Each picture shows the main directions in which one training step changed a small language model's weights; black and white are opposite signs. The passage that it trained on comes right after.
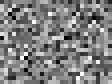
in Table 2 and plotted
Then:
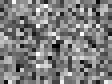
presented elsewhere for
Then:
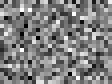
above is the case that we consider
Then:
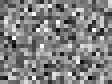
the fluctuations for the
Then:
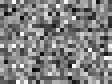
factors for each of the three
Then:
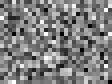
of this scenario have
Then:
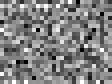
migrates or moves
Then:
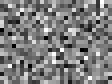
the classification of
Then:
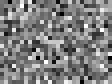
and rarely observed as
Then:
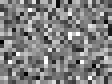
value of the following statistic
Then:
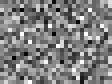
panel shows the function in
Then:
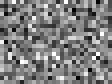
factors. The first one,
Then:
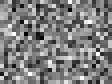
worse exchange ratio
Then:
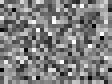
either through formal study
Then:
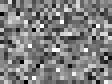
expression for the second order
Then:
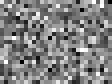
be removed. For
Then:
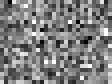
A false color
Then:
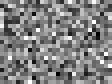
this scalar field has a
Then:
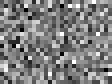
node $u$ at time
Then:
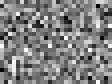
will be difficult to
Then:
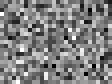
after the first step,
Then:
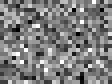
ratio of $B \to
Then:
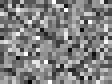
been proposed to measure the pion
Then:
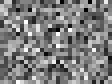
conditional probability depends only on
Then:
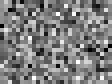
by the dissipation rate
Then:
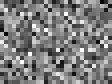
of $A$ onto an
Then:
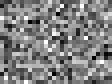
power from the wind park
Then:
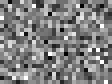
implying a time-scale
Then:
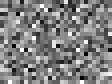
to the black hole, the
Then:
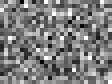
passive transport
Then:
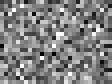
generally, the selection
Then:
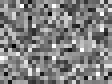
Nielsen and M.~
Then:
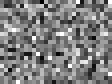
or achieved very small
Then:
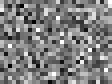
presented here refer to
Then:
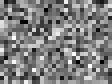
> 0$. Based on
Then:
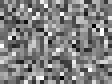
matrix. In a simple
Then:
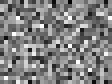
sensitive to even small
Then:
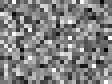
We chose the size of our
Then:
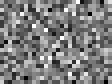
from the FS view
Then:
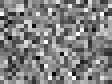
length $s$.} to the
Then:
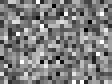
placed in the Gran
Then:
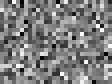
differs from the case presented
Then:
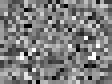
be overestimated.
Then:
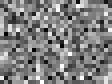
some $\eta_1$ and
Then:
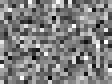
Fig.1, where the first
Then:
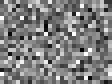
from the measurement of galaxy
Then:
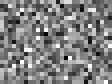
the evaluation of KE
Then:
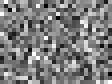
personal, and even
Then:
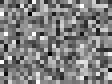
metric on their 4-dimensional
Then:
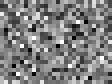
within the MZI in the
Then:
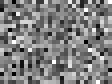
topological data of the string
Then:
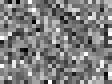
relation \begin{eqnarray}
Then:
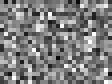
heating process and thus obtain a
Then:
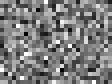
solutions to this equation.
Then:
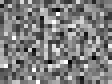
field \begin{math} B
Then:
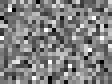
dQ_1 \ldots
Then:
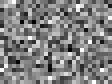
value $\lla R_a
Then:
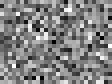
can be interpreted as
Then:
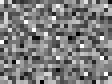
long-range term in potential.
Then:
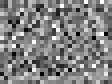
and the angular momentum about the
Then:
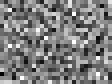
present low abundances of
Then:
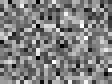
operator on \begin{equation*}
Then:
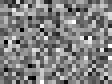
the nucleus,
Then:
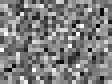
at which the assumption of
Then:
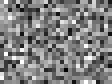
spin line of the quarks
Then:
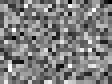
each about $r_m
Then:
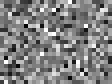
links in month
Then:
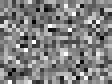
be friend with the
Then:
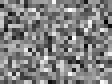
models for $N=2$
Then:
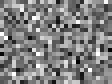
$\J$ is calculated in
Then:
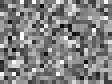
at the intersection of quantum information
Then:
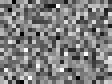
area of research.
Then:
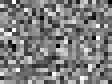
complex fixed points for Potts
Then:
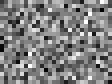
and the beginning of
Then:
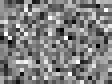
for the control rings
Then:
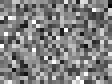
power flow calculation where each
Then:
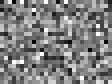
refers to the task
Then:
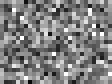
Specifically, we measured
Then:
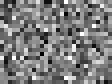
clear which theories
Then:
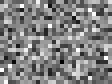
simulation shows that the main phase
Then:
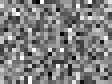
in Fig. 4c. The
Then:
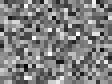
a per UE power constraint
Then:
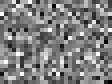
used in our paper given by
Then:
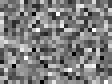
before the interaction between
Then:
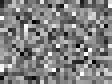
surveys will detect
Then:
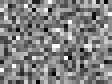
less accurate because its
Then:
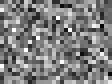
error signal, which can then
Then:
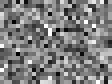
For each candidate,
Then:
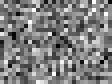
levels oscillate
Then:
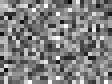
efficiently learn the
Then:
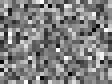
under a U(1) gauge
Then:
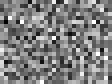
full 3D power spectrum or
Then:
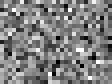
to \begin{equation}
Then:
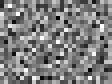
into the space-like
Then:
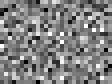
however, at frequencies
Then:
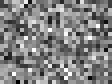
bound on the positive $\mathbb
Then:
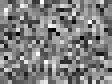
to usual class room
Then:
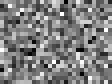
the following) is allowed.
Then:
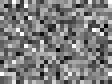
not able to test such more
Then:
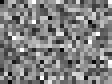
peak and the acoustic scale
